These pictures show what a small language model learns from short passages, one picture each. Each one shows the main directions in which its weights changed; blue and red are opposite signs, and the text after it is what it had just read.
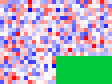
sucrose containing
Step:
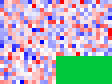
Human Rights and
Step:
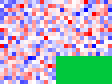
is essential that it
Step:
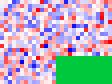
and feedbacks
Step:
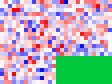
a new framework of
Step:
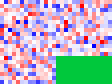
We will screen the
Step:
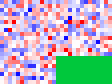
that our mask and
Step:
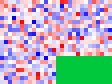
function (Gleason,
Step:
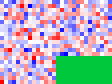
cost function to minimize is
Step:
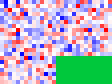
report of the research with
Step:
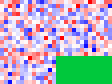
from 5.9 to
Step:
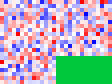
growth. - Future
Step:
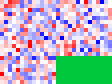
at all times.
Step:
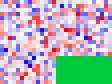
steady addition of
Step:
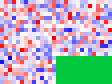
View, got
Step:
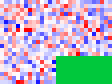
innovation and
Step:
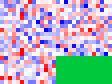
diversity and distribution of
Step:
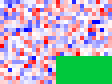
of finding and implementing
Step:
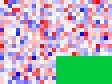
a particle tries to
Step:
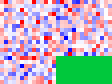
illustrates the
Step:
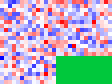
of up to 20%
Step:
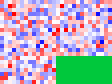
in Model 3 using
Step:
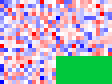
will provide additional information which
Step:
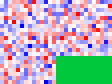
peel off from the
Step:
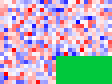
4: Diagnosis
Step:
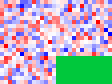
the utterance an
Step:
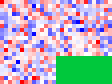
Red Data Book
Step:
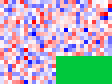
Rasa* and other
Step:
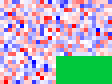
set studied in this
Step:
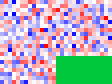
for cardiac,
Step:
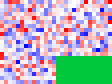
radar signal between
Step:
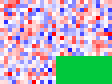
at advanced
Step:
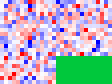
can be attained.
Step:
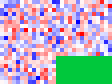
mentioning how the
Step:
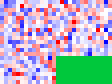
there is unavailability
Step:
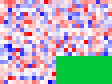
was carried out with the
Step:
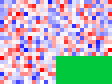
possibilities to create
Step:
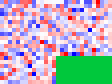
an electronic search
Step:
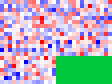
Practical training was
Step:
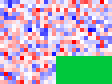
of the most important roles
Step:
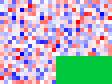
paramount given the different
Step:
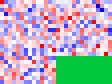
group. According to
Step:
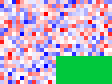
out to be plays of
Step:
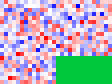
data researchers.
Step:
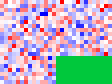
this poem I also
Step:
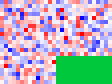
research instrument was in
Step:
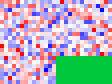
shows a set of available
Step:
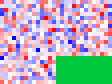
baptism, all
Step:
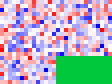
impedance profiles
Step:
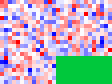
This 30-item
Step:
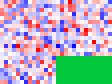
the current density,
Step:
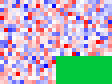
in service and further developments
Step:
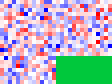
engaging supplementary
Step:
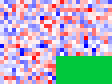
level is at highest
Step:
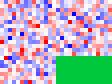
the more people want to
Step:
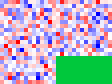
revolted, even
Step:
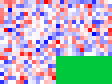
was the presence of health
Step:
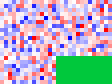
as an emitter are
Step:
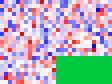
are restorative according to
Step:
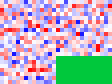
the United States in
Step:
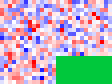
the positive response to
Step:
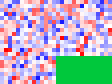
in principle
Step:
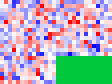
represented by five species
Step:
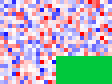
digital converters,
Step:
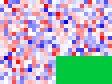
a significantly higher risk
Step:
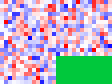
(*ex*) knowledge
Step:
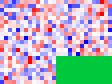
for depression - with
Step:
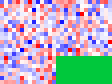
were considered as easy
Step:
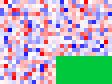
a comparative analysis, at
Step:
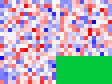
changes the way of
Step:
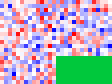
(Case of the
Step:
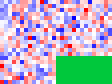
which actions should be
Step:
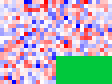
stress-strain curve
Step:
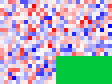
G, Thorburn
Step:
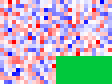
of the Problem
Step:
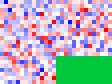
Screening using
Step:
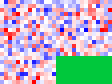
in (1), such that
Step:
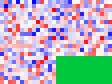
is not constrained by
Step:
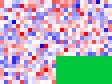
are the predominant
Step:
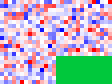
water, energy, and
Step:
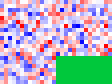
encircling the
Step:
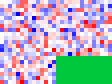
the number of perspectives
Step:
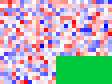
circuits through
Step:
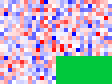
and industry in this
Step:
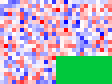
fruit skin
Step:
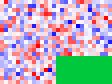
volatility on
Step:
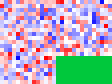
[6]. In this
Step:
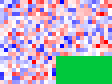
from the HVM participants
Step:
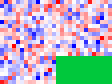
desired time, and
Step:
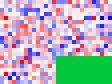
the council of Europe
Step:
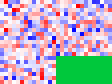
a range of farm systems
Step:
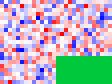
x_5 should be
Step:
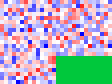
Language exposure
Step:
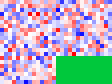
explore the effects of the
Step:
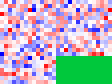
vendors of those
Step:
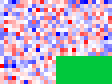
and the fluting
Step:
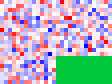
data’ means any information
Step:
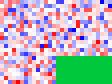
accelerator grid
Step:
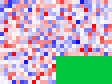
at any time. The potential
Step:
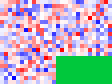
author opined that
